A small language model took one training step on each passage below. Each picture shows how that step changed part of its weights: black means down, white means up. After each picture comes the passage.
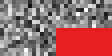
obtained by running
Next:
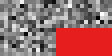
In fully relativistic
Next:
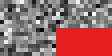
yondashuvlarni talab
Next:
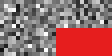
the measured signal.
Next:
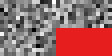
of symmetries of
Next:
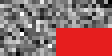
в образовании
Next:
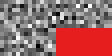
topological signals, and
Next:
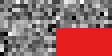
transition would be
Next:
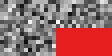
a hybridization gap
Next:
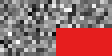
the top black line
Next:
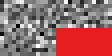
most distinct features of
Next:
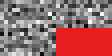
beam is cut by
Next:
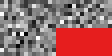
and materials science
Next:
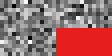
not very precise
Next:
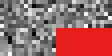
black holes
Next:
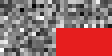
major merger
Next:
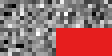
in medical
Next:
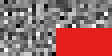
atoms at the
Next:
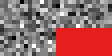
caching all
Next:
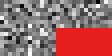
условий для
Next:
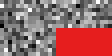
*up to
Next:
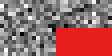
Kato &
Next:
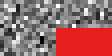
the order of
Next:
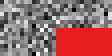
from infall.
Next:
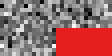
Color coding
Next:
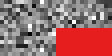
работают в
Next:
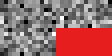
Now we
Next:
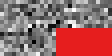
power spectrum from large
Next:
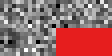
collisions. It
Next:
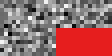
be several solutions to
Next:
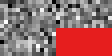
forma evidenciaron
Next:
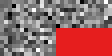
proposait un
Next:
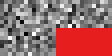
the polishing
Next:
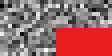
Its mean
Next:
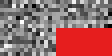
transitioned into phase
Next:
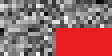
de promover uma
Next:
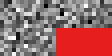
the German
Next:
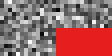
address of the
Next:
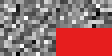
the charges of
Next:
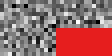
potential. In certain
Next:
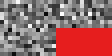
protected features,
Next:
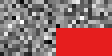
these transformations.
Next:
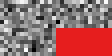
texnologiyasi keng
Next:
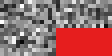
un agente de
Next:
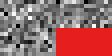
de Balans
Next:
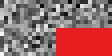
of the form of
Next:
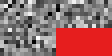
exploration, particularly
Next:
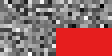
als Fehler
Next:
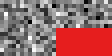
bond network
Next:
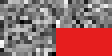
framework is to give
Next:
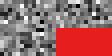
marca se
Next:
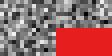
for evolution of
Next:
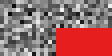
orbitals used for
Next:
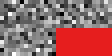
models that can
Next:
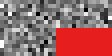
will in general require
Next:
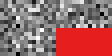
overal in
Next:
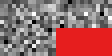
a custom
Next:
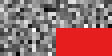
étude est une
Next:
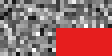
sufficient to perform
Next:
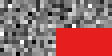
equivalent channel, the
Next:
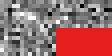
changing $\rm
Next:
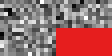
são membros
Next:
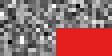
yetib boradi
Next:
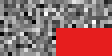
numerical factor, one
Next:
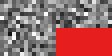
$z$ direction
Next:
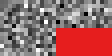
va sporalar
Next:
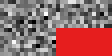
compression of the
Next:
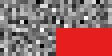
domisili atau
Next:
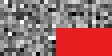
tested some
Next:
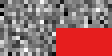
steering vector in
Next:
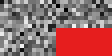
rate of energy loss
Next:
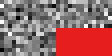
anomalies due to
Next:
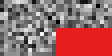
crítico desde dos
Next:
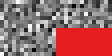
responde al
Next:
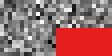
the times of events
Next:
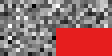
\cdot C(
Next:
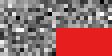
da Estação de
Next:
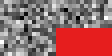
and consequently significant
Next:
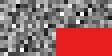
its memory,
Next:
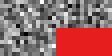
Дню науки
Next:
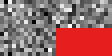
the adversary.
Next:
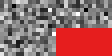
lo que nos
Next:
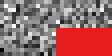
the pixel scale
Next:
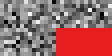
implied here -
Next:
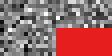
tendência de
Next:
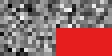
the stellar disks
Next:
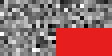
value of Problem
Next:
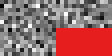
to było
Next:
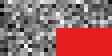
Ministerio de
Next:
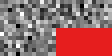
год, с
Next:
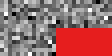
crystal excited by
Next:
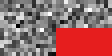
stage-wise response
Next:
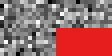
total cross section at
